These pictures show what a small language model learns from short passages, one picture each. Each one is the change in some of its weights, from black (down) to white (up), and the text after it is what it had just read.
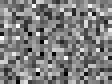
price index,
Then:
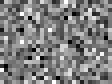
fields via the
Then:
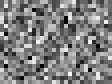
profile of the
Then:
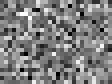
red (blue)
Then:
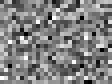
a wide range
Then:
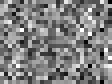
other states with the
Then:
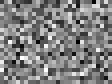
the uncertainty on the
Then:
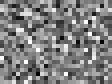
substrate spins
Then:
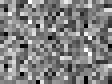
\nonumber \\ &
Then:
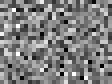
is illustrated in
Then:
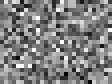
law kernel are
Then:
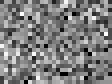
fields that has been
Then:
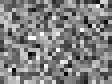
that require constant
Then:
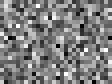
We show the
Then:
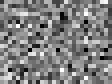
special rule that
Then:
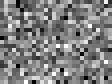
At the same
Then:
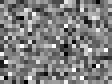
structure as measured by
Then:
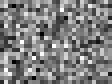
clearly coming from
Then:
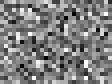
questions are still
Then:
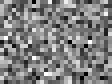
but this was
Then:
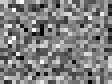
we can choose
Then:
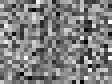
and therefore also
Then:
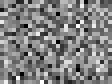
be obtained from the
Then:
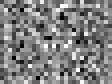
dataset. We then
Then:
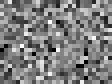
the particle,
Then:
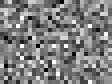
UV spectrum to
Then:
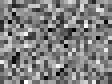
said to be
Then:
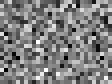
the class of
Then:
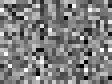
masses, and
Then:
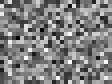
the presence of the
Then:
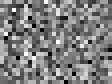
systems, these two
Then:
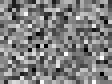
prove that a
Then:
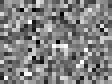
shows plots of
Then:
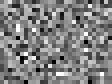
They definitely
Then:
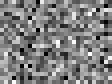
series \beq
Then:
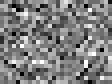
quasars can be
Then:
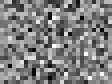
a reward
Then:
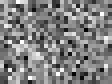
we get viable
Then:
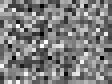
one can use a
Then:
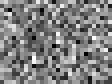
of, XR
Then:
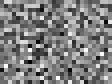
to satisfy the
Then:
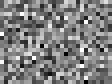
relax to the
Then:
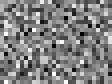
since they often
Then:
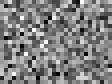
air quality
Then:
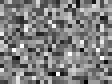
the chemical abundances
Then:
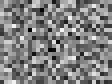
of the group
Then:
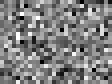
radius are derived through
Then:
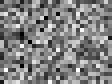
on the ground
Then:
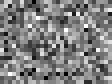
typical hadronic
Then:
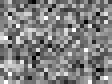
Similar magnetic
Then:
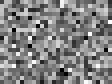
avoided by
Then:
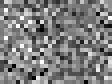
M)$ can
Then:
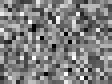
(S); number
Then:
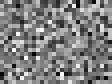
the differences in the
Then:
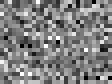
the circular polarization
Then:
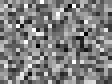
addition, one
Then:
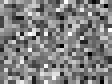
identical. For
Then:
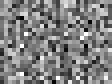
from the nuclear
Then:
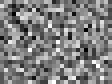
uses efficient
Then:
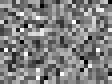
positive values along the
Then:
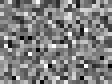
the lower bound state
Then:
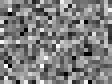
redshift $z =
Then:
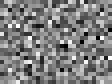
C, Tracy
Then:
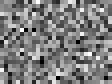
in the sequel
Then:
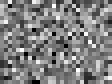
each other their measurement
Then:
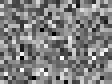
the whole
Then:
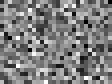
parameters contained within
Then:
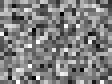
resistance of
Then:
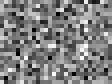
identity while
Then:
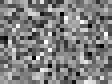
construct filters
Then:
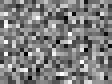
has been used.
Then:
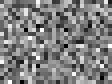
colour excess
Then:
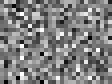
state masses from the
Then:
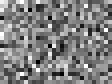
example, we find
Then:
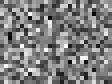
derivation, which
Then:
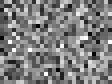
apparent surface
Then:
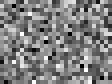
space and used a
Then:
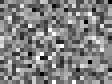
amplitude normalization.
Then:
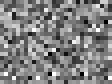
that a single
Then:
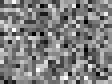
basic properties of
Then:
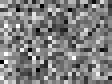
is no loss of
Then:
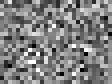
the noise power.
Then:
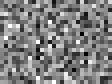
for Sequential
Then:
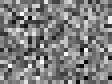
matrices, to
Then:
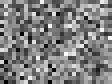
consider without loss of
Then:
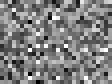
a particular width that
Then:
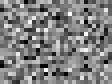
should be taken,
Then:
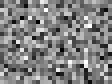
metal outflow
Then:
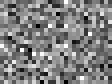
be decomposed into
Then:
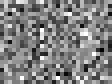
we present the first
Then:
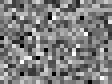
a damping
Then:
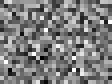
to a singularity
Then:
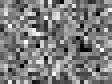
In addition, using
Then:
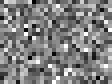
University Park,
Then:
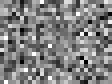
pore size by
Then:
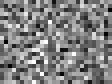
for QCD.
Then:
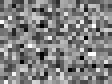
obtained simply by
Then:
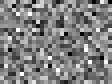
Gaussian blur
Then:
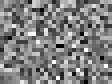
of the transition.
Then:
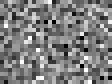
pressure, and
